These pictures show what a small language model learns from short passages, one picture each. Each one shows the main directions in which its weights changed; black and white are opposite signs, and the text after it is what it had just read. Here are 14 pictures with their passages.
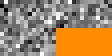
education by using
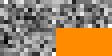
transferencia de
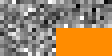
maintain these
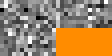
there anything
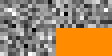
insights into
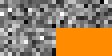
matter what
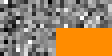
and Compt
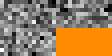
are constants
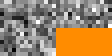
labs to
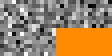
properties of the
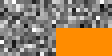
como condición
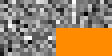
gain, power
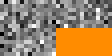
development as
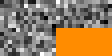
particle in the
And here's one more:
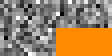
$, we have
